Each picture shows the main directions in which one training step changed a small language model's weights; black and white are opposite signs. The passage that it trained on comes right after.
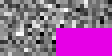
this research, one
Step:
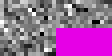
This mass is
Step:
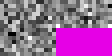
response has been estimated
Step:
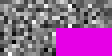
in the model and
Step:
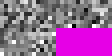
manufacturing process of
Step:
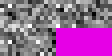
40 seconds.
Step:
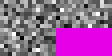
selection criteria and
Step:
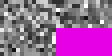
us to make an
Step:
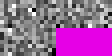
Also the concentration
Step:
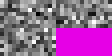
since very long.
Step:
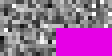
on some studies
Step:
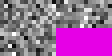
mean (M),
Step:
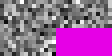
is passed
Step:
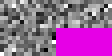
economies having large
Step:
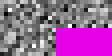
authors of the works
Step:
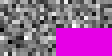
an effort to
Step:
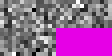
Evaluation of
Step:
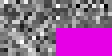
carried out in
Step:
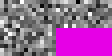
The standard deviation
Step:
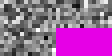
made for tooth
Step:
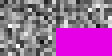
Malware In
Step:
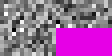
activity Sara
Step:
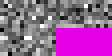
value approach to determine
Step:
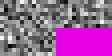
accessible via
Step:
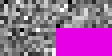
validated for linear
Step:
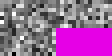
Overall degree
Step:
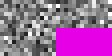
this paper, we
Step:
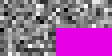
reason why this
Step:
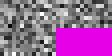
the overall security of
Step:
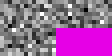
the surface information is
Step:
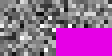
employment, health
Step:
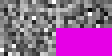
F, F
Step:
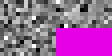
model to construct
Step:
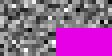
length, as well
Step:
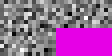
report demonstrates the
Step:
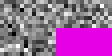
the preheating
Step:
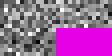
3 patients had
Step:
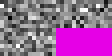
& editing,
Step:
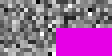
Four CT
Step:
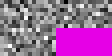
interpreted the
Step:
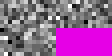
transition to modern and
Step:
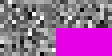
advocates for
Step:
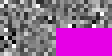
comparison of the results
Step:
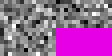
of current density
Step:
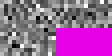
section 4. In
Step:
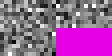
find in the
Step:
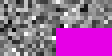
model to study
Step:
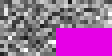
action were used as
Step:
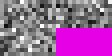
Research Centre,
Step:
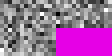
the Special
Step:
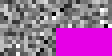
a total of
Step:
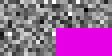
sampling is used to
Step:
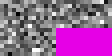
only between 0 and
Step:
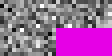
| DOI:
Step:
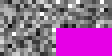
the advanced
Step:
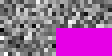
refers to the
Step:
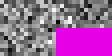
frames are
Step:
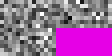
that are possible with
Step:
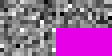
Ria Sood
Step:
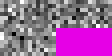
Based on the
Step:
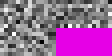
to data entry
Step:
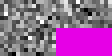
choice of which requires
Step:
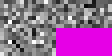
process which is likely
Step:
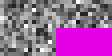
glucose and
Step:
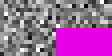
activities within the last
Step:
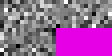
12 months after the
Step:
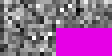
On Assumption
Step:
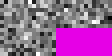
that ‘acting
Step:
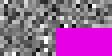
feasibility of
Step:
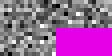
introduces the
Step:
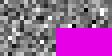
requirements of the time
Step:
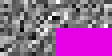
structural component in these
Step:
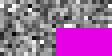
[19] Health
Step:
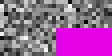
devices, and
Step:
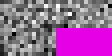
in the laboratory
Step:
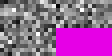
been under control in
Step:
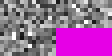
training materials and tools
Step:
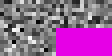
model is justified
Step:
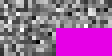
model. Thus,
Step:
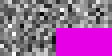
the efficiency and effectiveness
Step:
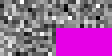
is nearly
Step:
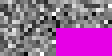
a negative pressure
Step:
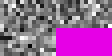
sample respondents on
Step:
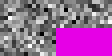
scale, reflecting
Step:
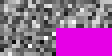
with the TV
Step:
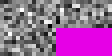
long heating process
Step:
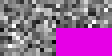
of their application.
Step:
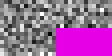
the logical
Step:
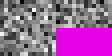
At its core,
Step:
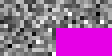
they may be able
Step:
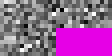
present study taps
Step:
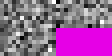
information, such as
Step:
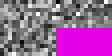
recorded primarily in
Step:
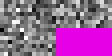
unable to
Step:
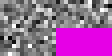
of the global role
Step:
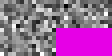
of a healthy
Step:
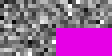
argument is
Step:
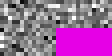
air at ground level
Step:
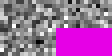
of Lie group
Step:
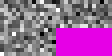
them into a
